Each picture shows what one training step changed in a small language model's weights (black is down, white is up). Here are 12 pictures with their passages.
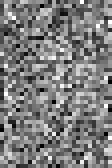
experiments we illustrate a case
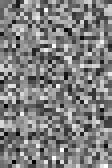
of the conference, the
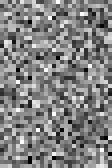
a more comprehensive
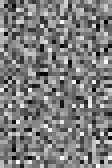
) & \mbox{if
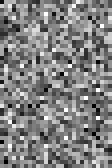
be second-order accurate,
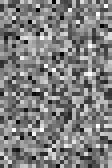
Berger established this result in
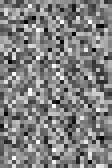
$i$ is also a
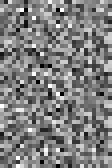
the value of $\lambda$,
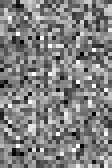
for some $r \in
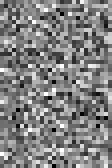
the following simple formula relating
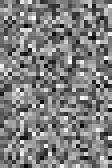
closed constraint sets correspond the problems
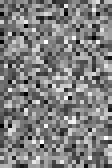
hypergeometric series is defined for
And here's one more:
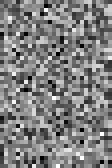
in this work we will restrict
